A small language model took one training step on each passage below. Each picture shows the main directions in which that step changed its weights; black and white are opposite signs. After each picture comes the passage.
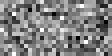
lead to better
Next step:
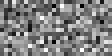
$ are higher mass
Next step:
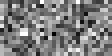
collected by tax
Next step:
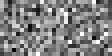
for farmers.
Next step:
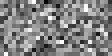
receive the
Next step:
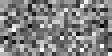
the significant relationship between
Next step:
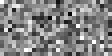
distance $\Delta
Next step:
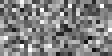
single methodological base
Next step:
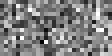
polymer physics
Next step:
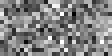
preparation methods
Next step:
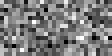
like, for
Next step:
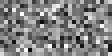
can be operational at
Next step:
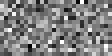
identified from the three
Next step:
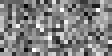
on the details of
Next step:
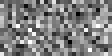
on the growth of
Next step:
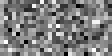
of the properties of
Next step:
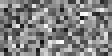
is to consider the
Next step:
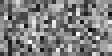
facts leads
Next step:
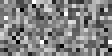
a tertiary
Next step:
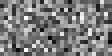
to share and
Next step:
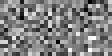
the current era
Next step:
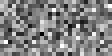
investigate the effect of
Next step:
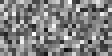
part of the disk
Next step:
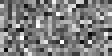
on robust
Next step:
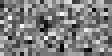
thank R.
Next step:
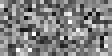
to personal
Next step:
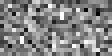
any operators related
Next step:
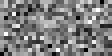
decay constant,
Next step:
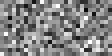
with optimal suppression
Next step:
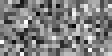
except by specific
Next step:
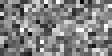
being much more
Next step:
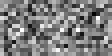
the spin is described
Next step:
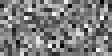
to a mainline
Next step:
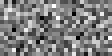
$B$. Note
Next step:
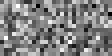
donors using
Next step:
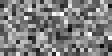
to the control in
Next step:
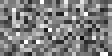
and the University of
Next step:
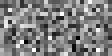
the Czech
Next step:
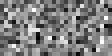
data source for
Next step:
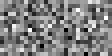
the Black
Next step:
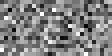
the confusion
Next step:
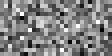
Kato et
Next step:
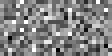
and institutions should
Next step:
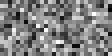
length in the
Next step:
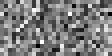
shut off, and
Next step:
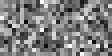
participating in the
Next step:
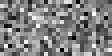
likely to have
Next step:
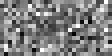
de perfugis
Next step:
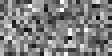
standard SVM
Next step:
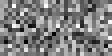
starts with a
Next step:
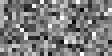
of which represents
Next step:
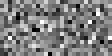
Hu X,
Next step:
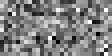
relevant for many
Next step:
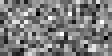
transverse electrical
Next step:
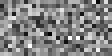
so via local
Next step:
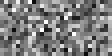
Although in this
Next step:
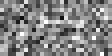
In these tables we
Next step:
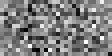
the new subject being
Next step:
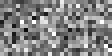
The propagation
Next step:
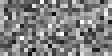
of each relation are
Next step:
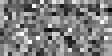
of total angular
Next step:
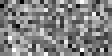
described, and its
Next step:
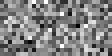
the missing values
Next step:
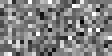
called a
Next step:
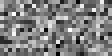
what can be described
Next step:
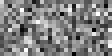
be done by
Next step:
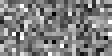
short Ni
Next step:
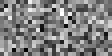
potential users, the
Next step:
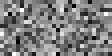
premature wear
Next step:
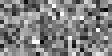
and evaporation
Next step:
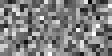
superhump was
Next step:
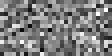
the author has
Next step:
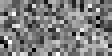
the depth of the
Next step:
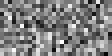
into the original
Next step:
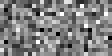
as a special case
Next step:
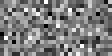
helping refine
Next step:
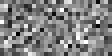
in community area
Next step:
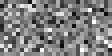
strong motivation to
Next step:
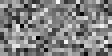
is effectively
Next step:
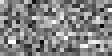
this signal is
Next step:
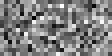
drugs are
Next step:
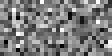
and polarization
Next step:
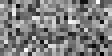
policy, and
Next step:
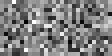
clashed and
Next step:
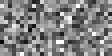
have been prepared
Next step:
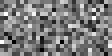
the output dc
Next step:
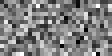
the unexpected
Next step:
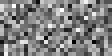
entropy. This
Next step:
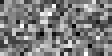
completion of the work
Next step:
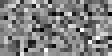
the extreme
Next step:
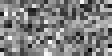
factor SF
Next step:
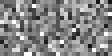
of residential
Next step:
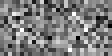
Each tenant
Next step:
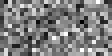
higher education,
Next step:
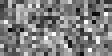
pattern that
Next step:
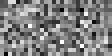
case of normal
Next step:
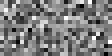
*Journal of
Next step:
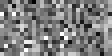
classifier to
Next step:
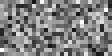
with p value of
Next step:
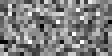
following combination of the
